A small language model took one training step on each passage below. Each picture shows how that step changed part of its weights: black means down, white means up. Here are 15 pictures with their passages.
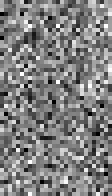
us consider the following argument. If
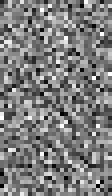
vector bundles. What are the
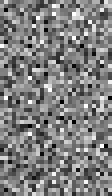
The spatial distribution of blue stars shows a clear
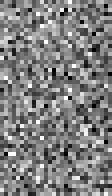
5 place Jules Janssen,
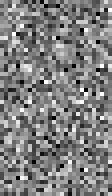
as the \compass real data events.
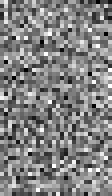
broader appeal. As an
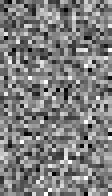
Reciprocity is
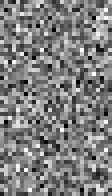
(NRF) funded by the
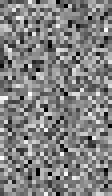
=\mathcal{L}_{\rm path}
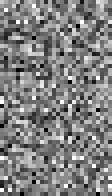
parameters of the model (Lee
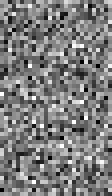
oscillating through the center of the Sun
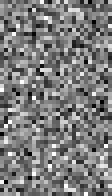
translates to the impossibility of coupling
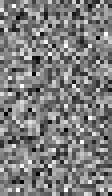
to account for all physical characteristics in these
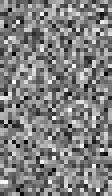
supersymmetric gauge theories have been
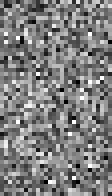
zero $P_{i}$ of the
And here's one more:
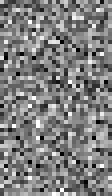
corresponding to the red-clump stars
